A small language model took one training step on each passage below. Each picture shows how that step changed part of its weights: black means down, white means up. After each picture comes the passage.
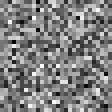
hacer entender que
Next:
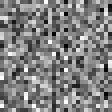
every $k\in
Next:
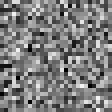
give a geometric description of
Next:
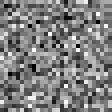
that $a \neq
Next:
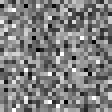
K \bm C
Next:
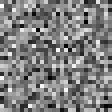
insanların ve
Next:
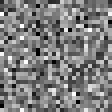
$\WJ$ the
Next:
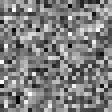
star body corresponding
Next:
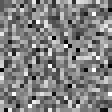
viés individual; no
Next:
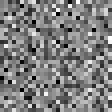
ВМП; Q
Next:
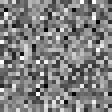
Il montre que
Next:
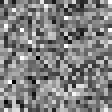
menjadi agen
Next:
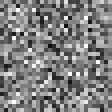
as well, while the
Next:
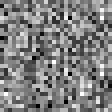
on the Status
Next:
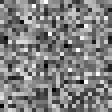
$k$. Furthermore,
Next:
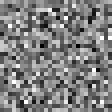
many classical works in the
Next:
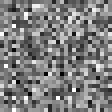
Conclusion In this
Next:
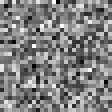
diferença de
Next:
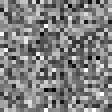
evaluation function at
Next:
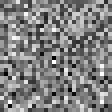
in the expansions
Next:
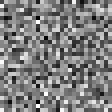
entre le ministère
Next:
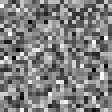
number of points of
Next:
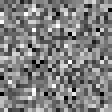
really the whole Theorem
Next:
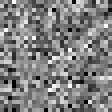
balão não é
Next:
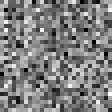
Favourite set
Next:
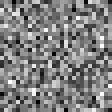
the universal covering of
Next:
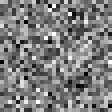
у студентов
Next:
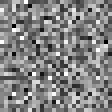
$f \xex
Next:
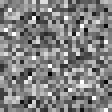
ano anterior,
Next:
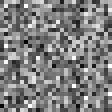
Because of
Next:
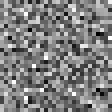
has one end then there
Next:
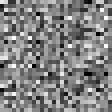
h \,dxdy =
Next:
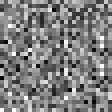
the Lagrangian for
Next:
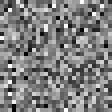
il primo numero
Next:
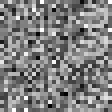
Teams. Em
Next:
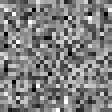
się wiele
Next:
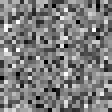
\in {\Bbb
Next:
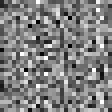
and that all that is
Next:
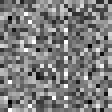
a$. \vskip
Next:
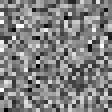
die während
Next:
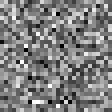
out further research, to
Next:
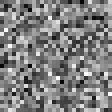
otherwise several invariant measures:
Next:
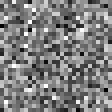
bars is a
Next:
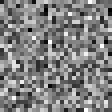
of $M$. Then
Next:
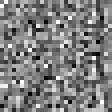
boundary conditions) and their
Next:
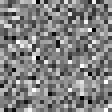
las autoridades rusas
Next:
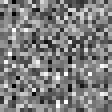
de iyi
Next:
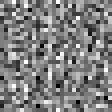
in $\degree
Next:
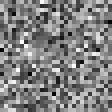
solutions. For an
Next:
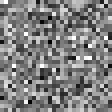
y especialmente en
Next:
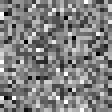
multi-fan and
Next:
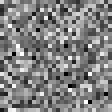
atividades em especial
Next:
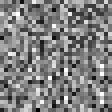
the upper bounding
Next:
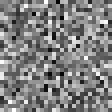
any $\varepsilon\in
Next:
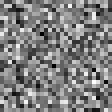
network configurations are more
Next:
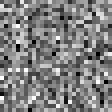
shows that if the density
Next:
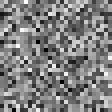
tizim ayniqsa
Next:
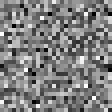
qui accueillera
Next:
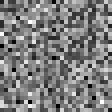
By using this formula we
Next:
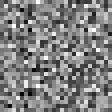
is both more important for
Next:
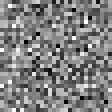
de ensayos
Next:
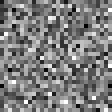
determines $(I,
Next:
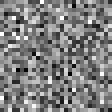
statement in the form of
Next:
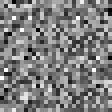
yang dimiliki
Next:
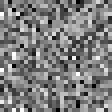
ўрта мия
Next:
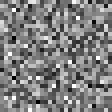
this sense, cut and
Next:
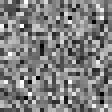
the survival probability
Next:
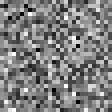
$\Theta \cup
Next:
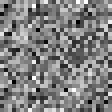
tashqari katta
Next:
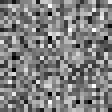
alle befolkede
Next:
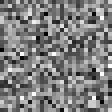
and use these as a
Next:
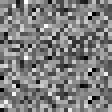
para la detección
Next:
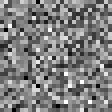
termed agent
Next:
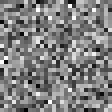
Propagation Russian
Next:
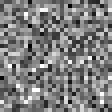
consider the iterated
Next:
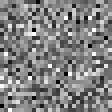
com os trabalhadores
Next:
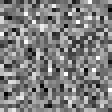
integer $n$, the
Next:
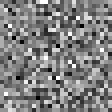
is verified. Set
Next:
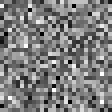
from the Development
